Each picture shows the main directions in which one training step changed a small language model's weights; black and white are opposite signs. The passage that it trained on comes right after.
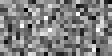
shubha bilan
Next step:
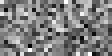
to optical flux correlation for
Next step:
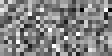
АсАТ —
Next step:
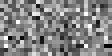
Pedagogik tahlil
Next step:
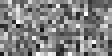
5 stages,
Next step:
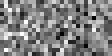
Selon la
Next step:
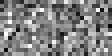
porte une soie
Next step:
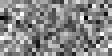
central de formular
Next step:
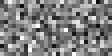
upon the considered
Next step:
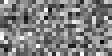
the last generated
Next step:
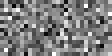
core melts
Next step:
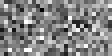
ordinary Lie
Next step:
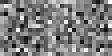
order, quantum spin
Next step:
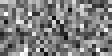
frequency, the limitations
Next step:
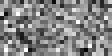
rate occurred in
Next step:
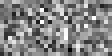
Abstract: The
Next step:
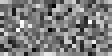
described in this study
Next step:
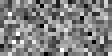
sea posible.
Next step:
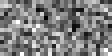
у дозі
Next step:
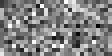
all six panels
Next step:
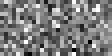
of the long mode on
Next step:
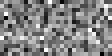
the pressing problems
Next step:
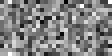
caveat that the
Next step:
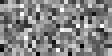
up a chart,
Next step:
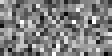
delta functions in
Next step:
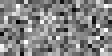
the balanced system
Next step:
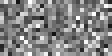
conductance spectrum
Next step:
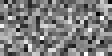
represents the direct
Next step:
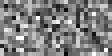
Thus all of the
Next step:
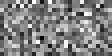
Articles can be
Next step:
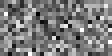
voor de
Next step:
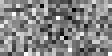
time. As seen in
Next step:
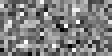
while high-density
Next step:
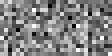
A}, volume =
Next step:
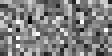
end of the function
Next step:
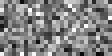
Increasing the
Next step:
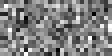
question, and background
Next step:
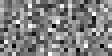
NSF under
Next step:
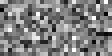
two payoff
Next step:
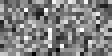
maximum norm of
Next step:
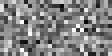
decrease at the
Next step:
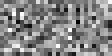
and further on,
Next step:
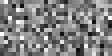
the issue of
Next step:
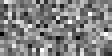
what we want
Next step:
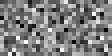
DR13 parent
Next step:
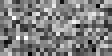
- MATLAB
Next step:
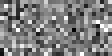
than that of the
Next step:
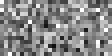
Environment b.
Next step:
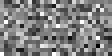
foi a primeira
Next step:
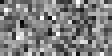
low back pain in
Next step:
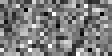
таълим ва
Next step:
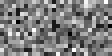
notice the higher
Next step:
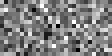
tarixidan shu
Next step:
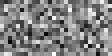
as this system approaches
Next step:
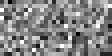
de su dedo
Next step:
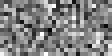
from the analysis of
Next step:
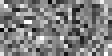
of atom $i$,
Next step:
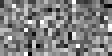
realizată în
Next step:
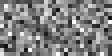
are able to
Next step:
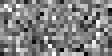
a crer que
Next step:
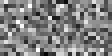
In section 4 the results
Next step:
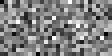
next section we
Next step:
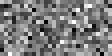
(CF) for
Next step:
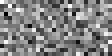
sections 3 and
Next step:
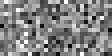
the $K$-space
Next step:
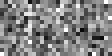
Es geht um
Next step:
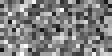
va farslar
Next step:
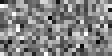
parameters: distance to
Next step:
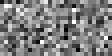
aber noch
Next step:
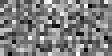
die qualitativ
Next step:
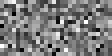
approximate treatment
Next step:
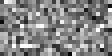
para redução das
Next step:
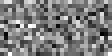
giant we could
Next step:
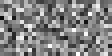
of Fermi energy
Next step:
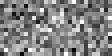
de águas
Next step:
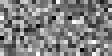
oila va boshqa
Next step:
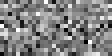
exist only as massless
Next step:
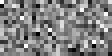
гаджети та
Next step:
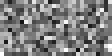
similar to those found by
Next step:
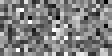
no such requirement and
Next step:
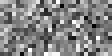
comunidad y no
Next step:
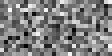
the ``deforming
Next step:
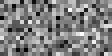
other works focused
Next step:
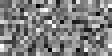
com expressões de
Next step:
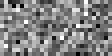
those PNe within
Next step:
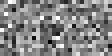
together with
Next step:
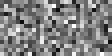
from the interaction point to
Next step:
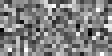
from the study which
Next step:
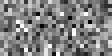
At this point in
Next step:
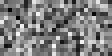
до дво-
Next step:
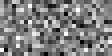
effects on the human
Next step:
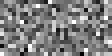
into the past.
